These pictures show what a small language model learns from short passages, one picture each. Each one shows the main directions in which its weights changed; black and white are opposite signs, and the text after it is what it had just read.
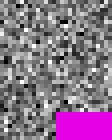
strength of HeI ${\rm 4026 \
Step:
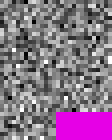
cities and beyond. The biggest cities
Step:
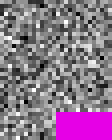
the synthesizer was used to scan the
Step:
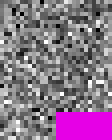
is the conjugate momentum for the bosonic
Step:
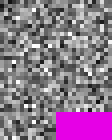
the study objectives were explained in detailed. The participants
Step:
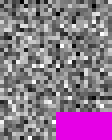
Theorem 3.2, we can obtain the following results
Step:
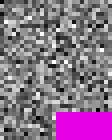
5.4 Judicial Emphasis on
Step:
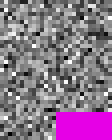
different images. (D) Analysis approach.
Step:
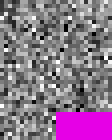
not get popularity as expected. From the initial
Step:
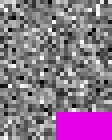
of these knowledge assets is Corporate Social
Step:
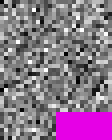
weight gradients. The evaluation of CHAOS
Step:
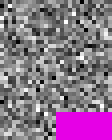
8. CXR: 9. OTHER
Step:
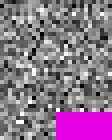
was therefore not necessary. In most instances,
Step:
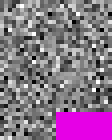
area features a search bar with filters for 'Data
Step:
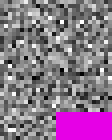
convex lowest energy contours indicate an
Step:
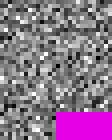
Based on the striping property revealed in
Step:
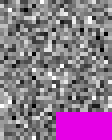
% methanolic extract of this plant was
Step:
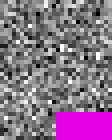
\ref{secm3} and is given by
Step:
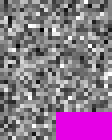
abundant element of the earth's
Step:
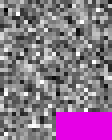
with a mean absolute error (MAE) of
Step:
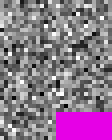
disciplines are the key players to
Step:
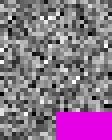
second; this indicates that the contraction of the spot
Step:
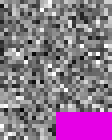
in the *regio thoracic*, and its
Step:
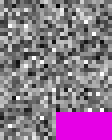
with more baby-related complications including
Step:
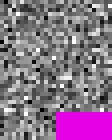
of the problem: Deixis plays a significant role
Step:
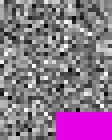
potentially more prominent bias in the fitting
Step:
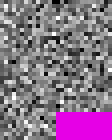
correlations between financial literacy and job performance,
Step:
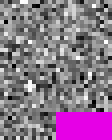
Mean value: Here, we focus on the notion
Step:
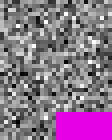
and frozen (–23 °C)
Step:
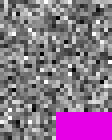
has not involved any human subject (body or
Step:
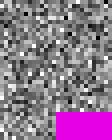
Results are summarized in Table 1; as
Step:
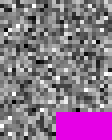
of the protoplanetary disks is important
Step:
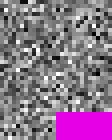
(EMPA) A. Wüest
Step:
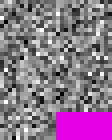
123 min). Data in parentheses are
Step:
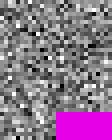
number of monthly available hours is about 211
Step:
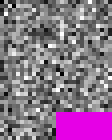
new experiments and developed new theories. A review of some
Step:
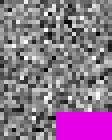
manifold has to be maximally extended along
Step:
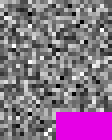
all these on the notion that the crises in
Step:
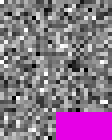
simulated counterparts in terms of maximum circular
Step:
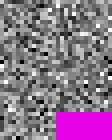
power with checks and balances in its
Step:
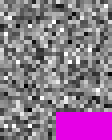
that for each of the $\bA_8$ and
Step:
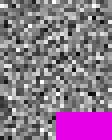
{\it Neutron stars with no large-scale
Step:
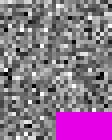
DACs are also more likely to be
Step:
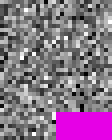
of the study contribute to a clearer
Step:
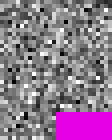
in which the hyperbolic trigonometric functions are
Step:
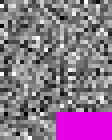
\mathbf x, \mathbf y) + i
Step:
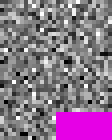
ratio $k$, kick angle variation will be $\Delta
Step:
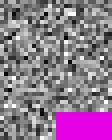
other throughout the simulations. Similar conjectures were
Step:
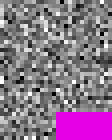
mode switching altitude. This means that solar
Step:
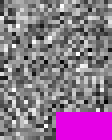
set. The parameters used to filter out the
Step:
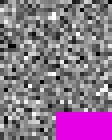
Growth of the Firm 0.36
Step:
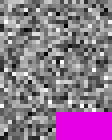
fuel claims of a supposed
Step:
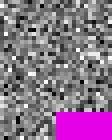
proposed by Patil *et al.* (2014):
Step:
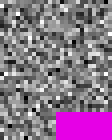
with disability in family, which indicates positive
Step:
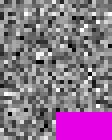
that, if homogeneity of the *space of
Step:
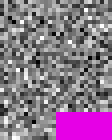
means that there can only be one term belonging to
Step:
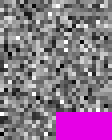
have sought land from the Government of
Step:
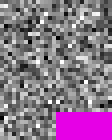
and discards, with samples of the latter
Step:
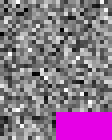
labored and the baby looks well,
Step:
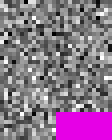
constant amplification factor, $\sqrt{\beta}$. In
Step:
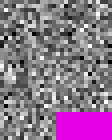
specialized cybersecurity curricular guidelines
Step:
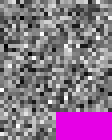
from fruits. The suitable method was used to
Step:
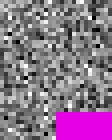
What we do know is that right here and right now
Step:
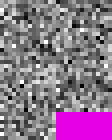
the crucial information for understanding the real-time dynamics
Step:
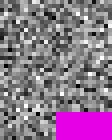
high energy electron diffraction (RHEED)
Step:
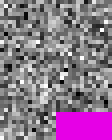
module of that system. The authors are currently
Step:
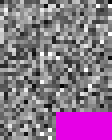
comes to a consumer's decision on buying
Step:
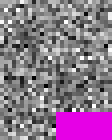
hedgerows, biodiversity and soil
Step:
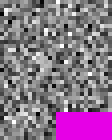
addressing barriers that hinder women's
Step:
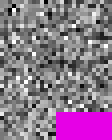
and has a long history of joint activities with many
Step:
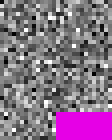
1 μ g/mL). Αν
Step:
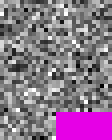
carbocatalysts to efficiently promote the
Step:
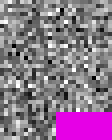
use. The most common item formats in
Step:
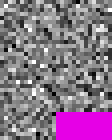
Y. Kuramashi, T.
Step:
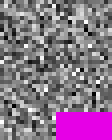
the operator similar to (\ref{e8}) is
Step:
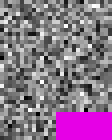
such an approach, the device is not just an
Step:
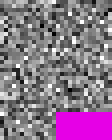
cosmetic surgery. Gluteal
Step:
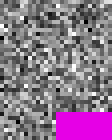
a cut on the minimum total transverse energy
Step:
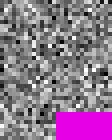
for that specific class, calibrated previously, can
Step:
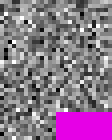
a shorter time period. One of the
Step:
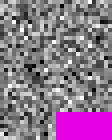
the optimal UD of mixed states can be reduced to
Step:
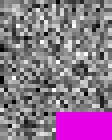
accurately in the dictionary. There are clear
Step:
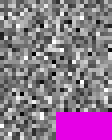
way. OGD portals foster
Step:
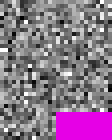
time a photon encounters a free electron,
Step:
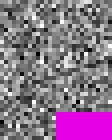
of asteroid families among the
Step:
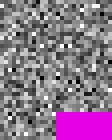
11% EUPHRESKO III 4
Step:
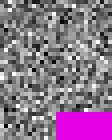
and Siren Pro 3 radon counters are
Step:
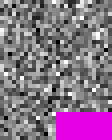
disk, the ratio of areas of the magnetized
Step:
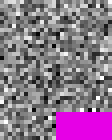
during the course of precipitation, take up
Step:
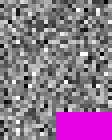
\cite{js} it was shown that if one
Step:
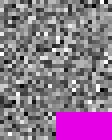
Jean-Martin Charcot initially
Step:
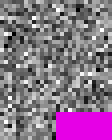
this point, the tunneling curves are
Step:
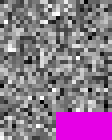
p value of 0.826 as shown in Table 3
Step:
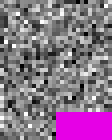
there are some observables in which some tensions with
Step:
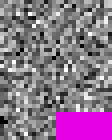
and amount of additives The steepness
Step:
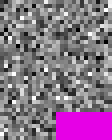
images are scaled to the size $b_{\rm
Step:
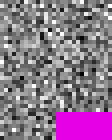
\bibitem [{\citenamefont {Wei}\ \emph
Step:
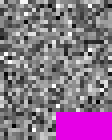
given a particularly precise prior the correct posterior may
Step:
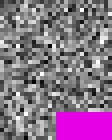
on fixed assumptions, limiting their
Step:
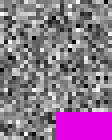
all of the questions. Table 1: Initial
